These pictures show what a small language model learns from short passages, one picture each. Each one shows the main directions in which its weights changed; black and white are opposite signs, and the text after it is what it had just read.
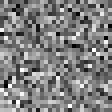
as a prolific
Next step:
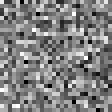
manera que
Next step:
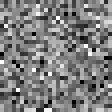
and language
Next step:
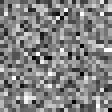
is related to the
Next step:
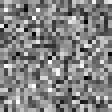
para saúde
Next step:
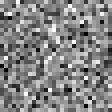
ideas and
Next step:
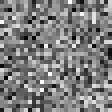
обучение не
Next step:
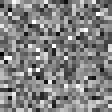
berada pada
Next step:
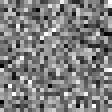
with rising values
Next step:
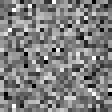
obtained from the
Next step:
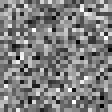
most cases when the
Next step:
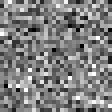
rules being
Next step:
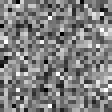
larger number of
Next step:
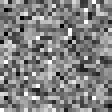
norms which are
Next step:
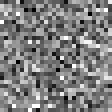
generators and
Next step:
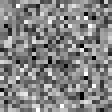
assessment techniques
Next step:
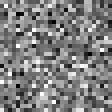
diana y fue
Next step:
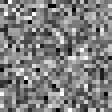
Maps The model
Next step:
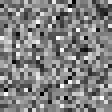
medium. As
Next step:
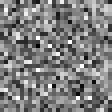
vital for developing
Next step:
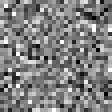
formed has an
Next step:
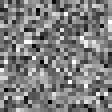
solide à la
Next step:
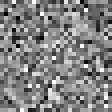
force} data
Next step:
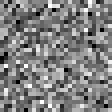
sells some
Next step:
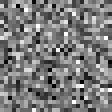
in this research.
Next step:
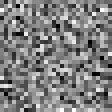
threat to
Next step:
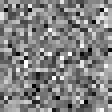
submitted to
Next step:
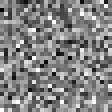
"el sentido
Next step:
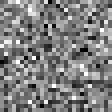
or low heights
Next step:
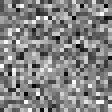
water pH of
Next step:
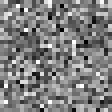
de estarem no
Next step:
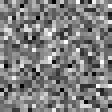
were not used to
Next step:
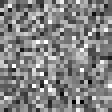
FOR THE
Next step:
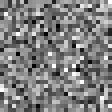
using machine
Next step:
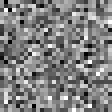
egg is
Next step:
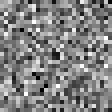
hospital in
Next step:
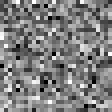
ini adalah
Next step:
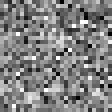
sistema de
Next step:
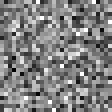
inclusive digital
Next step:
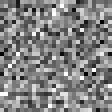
0 0 Tractor
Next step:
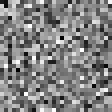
construction of the
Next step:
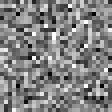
blood serum
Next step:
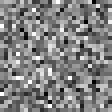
славу в
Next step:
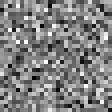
- It has to be
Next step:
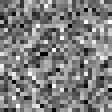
projects are
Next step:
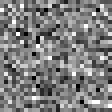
be seen to have
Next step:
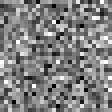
important role in
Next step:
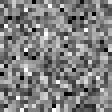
Social Sciences*,
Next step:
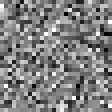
with the role of
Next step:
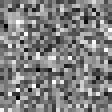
we proposed a
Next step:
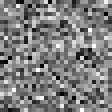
vita di
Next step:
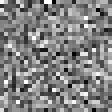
to defective
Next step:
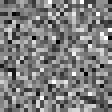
belonged to
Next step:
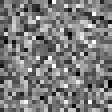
have enabled us
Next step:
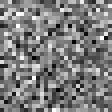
aan één
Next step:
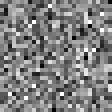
para atrair
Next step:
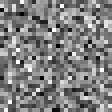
supplementary teaching
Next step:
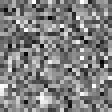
de qualidade dos
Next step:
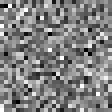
con la teoría
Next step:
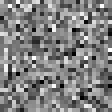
directives from
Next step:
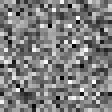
medicines by
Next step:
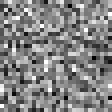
anterior se
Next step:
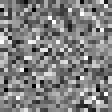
sentido en la
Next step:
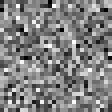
de estar todo
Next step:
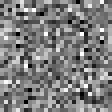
best fit
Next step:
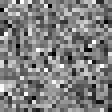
mil apuros
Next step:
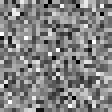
and multivariate
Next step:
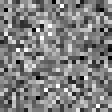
paper: the
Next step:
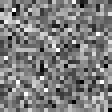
18 partners from
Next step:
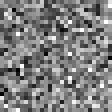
which involves
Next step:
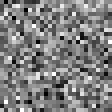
of seizures due
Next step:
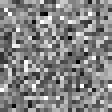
metaphor so
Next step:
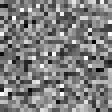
3 Total
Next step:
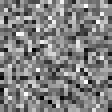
Support from
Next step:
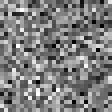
the technical and
